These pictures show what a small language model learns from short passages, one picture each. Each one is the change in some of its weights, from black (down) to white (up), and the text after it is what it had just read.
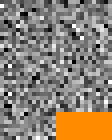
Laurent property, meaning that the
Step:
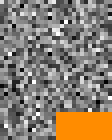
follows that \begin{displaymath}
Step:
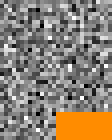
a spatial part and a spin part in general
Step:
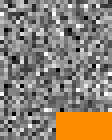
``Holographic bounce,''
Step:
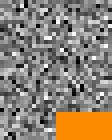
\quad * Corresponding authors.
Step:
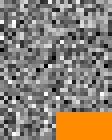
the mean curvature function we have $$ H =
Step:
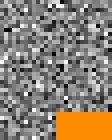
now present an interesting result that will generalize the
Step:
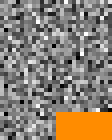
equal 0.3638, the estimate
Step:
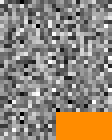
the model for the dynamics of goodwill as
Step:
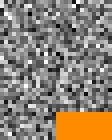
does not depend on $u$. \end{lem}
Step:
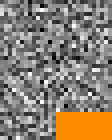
demonstration of the substructure of the
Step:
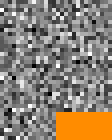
the Wu pseudometric.
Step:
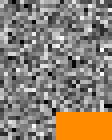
\YY^0$ be the minimal
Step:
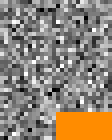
or multiple information sources, and the
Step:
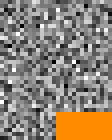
gilt formal, d.h. unter
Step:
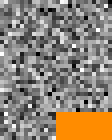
one or more sources couple to several
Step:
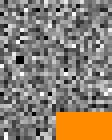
for pp collisions. We observe a
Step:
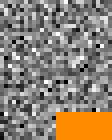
thanks the organizers,
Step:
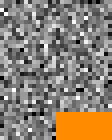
Gell-Mann matrices
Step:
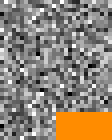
in Ref.~\cite{shy06}. It
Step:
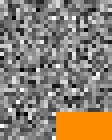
is represented by the intersection $N$ of two
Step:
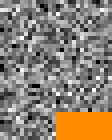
that every Schubert cycle is
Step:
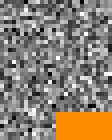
coefficients in \cite{Ha1} and even
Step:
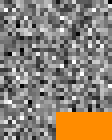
peaks of a hexagonal
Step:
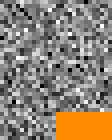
the coupling $g_l$. Instead
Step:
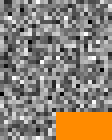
to work. The emergence of artificial
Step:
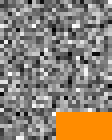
on $m \in \N$ that
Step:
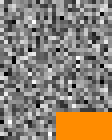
Step $1$}: We first prove the
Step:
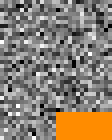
\end{eqnarray} To evaluate
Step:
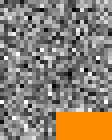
mode of the Nernst theorem in
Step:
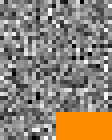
the stabilizing composition gradient.
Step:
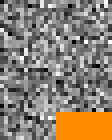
they were relatively close in brightness to
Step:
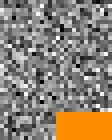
log(\nu)$ space. Again, we
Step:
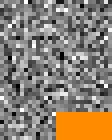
cation (M=Ti, V,
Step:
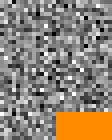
96$. Error bars were computed
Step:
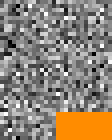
bid price. She is paid by
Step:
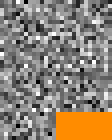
the Malliavin Calculus of
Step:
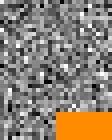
if this were to happen the
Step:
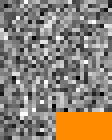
completely avoids the non-conformity
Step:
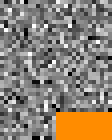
of $\Cal T_S$ and nothing
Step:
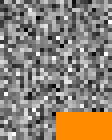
from its specific quantitative character and its
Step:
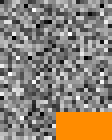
the increment function as specified by $n$.
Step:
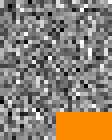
also implies that the functions conformal in the closed
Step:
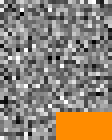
all summands of $z_{ik}$
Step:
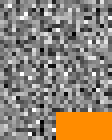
which carries three current contributions
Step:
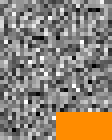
pairs in the box inside the
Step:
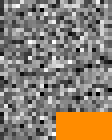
Jean-Michel Coron }
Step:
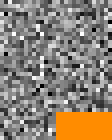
CD (black curve) and the
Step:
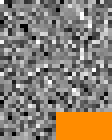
in the Kubo case. As we have
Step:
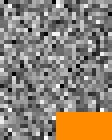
have more than one foreground lenses,
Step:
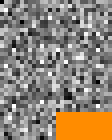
the volume of the region of phase space around
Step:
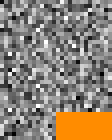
intensity measure. Throughout this paper,
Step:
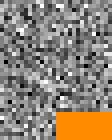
most important physical tools to
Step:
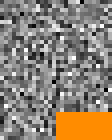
metrics when lifting their values to the
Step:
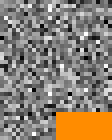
regularization (Example 2.2) and
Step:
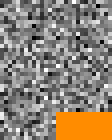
is suggested by Fig.~4 of
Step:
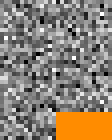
DD 27). The Keck II
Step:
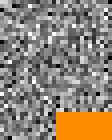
zeroth law.}: \begin{itemize}
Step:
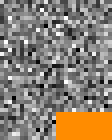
method applies. Thus we have a connectedness theorem
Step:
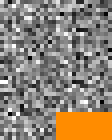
(not necessarily bounded) and that
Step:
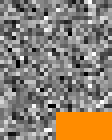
\ref{app2}. The first part of the
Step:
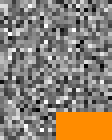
mass grows, i.e., the
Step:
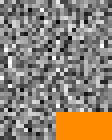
exists but a national government
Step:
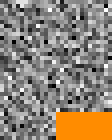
microscopic coupling $g$,
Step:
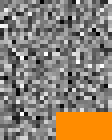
\section{Turbulent Recycling
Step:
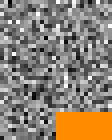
$\operatorname{supp}\Fdot =
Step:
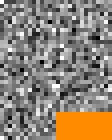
the radial coordinate. The approximations
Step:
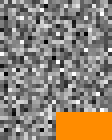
prohibited. Under normal
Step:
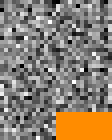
CFgB, significantly brighter
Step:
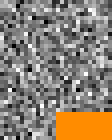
where ${\cal K}_t(x)\equiv
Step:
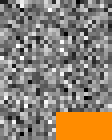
spin-spin correlation tensor can be
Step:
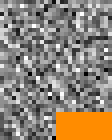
and $i-1$ colored
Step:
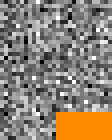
throat. Varying the real gauge
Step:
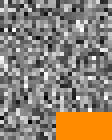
be an $\func$-adapted
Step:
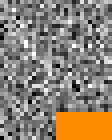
pixel), in the pupil image with
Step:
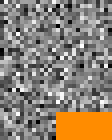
bursts, there could be short
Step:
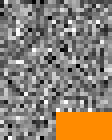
Riemannian metric $g_{ij}$ on
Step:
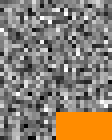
If this is the case, then two possibilities
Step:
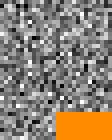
redefine the Heun functions in some
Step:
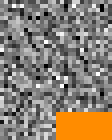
neglect quantum statistics altogether
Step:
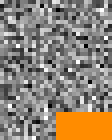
$Q$, which appears in the
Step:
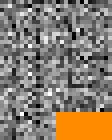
\newtheorem {lemma}{Lemma}[section]
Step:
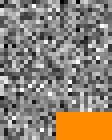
the workpiece, the temperature has only increased
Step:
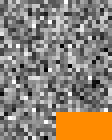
is the size along the angular dispersion
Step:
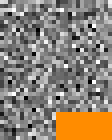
Academy of Sciences,
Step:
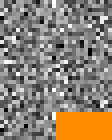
$ZZZ$ involve $Z$ and
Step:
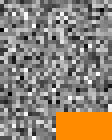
or ``strong''. In the latter
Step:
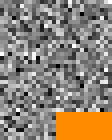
model parameters $\mu$ as functions of the variational
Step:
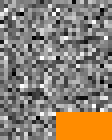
constraint of sub-pulses is
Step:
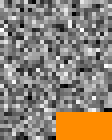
It is in fact more natural to consider
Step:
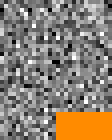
|{\cal Y}|$. In our case
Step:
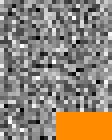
in moving from a classical to a quantum
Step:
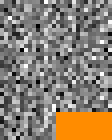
J. J. Collins: Phys.
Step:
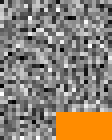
matter of a limited budget
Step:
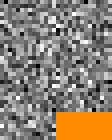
then the BRS identities {\ensure} that
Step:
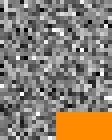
DenseNet121 model were introduced.
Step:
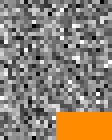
ordinary Betti numbers of the
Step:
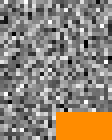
proposed several enhancements based on
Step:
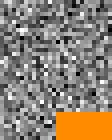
fields in $d_\gamma$ dimensions, the
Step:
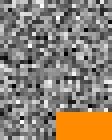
happens, the category-theoretic
